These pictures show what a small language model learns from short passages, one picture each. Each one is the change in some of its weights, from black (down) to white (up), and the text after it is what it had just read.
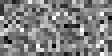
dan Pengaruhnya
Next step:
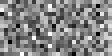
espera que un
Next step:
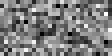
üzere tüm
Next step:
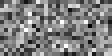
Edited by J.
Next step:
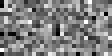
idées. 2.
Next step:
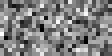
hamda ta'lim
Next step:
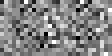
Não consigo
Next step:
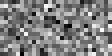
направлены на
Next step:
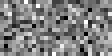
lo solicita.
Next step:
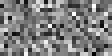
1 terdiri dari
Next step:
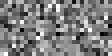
ва ҳал қилиб
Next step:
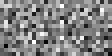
y la comunicación que
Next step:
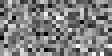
su mirovali 24
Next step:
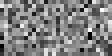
en la literatura como base
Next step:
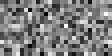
psixologizm masalasining
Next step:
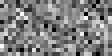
нагрева и
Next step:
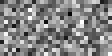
un primo de
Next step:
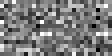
– Санкт –
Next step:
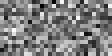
afara factorilor
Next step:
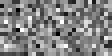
Acesso: 10 jan.
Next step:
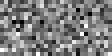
технологий, которые
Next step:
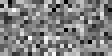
que el tráfico
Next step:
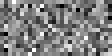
de sodio y las
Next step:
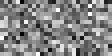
айрим турдаги
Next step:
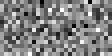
fabricante e
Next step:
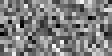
и устойчивости
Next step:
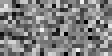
Figura 2.
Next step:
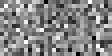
desharían de
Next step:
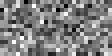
asosidagi ingliz
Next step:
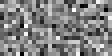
риска развития
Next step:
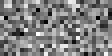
kA ve DM
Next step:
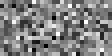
olish ma'lum
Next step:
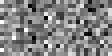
della verifica delle
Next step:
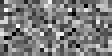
2. Гаврин
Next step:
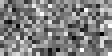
que seu público quer
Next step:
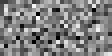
Slazer ve
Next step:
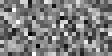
third, the model
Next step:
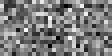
tidak memaksakan
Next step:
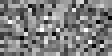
Label enthalten
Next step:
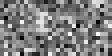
это будет тем
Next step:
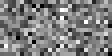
datos presentados.
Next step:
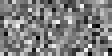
düşük ısı
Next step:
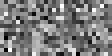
Проте якщо
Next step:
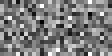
islohotlar va
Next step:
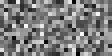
у геномі
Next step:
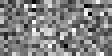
dapat diakses
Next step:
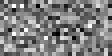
Law Journal, 2006.
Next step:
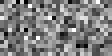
1 Moscow
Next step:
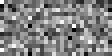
der Universität
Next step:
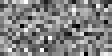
yang bersifat
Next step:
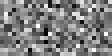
bank plastik
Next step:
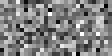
преимуществ) во
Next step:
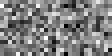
estado crítico, mediante
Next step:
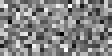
la economía y la
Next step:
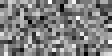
contrapartida, apenas
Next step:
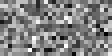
de tratamento. À
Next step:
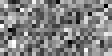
scritto in
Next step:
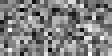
entre energias
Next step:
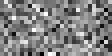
do not receive
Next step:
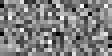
sus actividades a los
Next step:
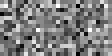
обучения. В этой
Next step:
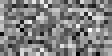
обучения русскому
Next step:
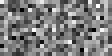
grande grappe de
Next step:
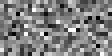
bir o‘simlik
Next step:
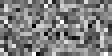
M. Hill,
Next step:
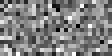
and Research. –
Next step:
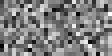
se identifica cada uno
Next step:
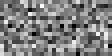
а недоліком
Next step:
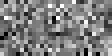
deve-se ao principal
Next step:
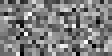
жизни населения,
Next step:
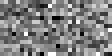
har doim ham yuqori
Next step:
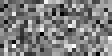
consumo de café
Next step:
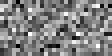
jego wojsk
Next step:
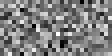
strategik qarorlar
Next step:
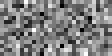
shakllantirishda muhim ahamiyatga
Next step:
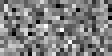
ocurre en los
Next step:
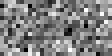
tiempo que negaban el
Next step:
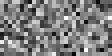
Generieren von
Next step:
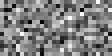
des habitants.
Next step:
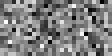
words: *Human
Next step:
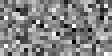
pesquisadores e comunidades
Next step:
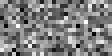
при доказывании
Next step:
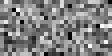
do fenômeno
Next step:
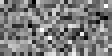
em perda de
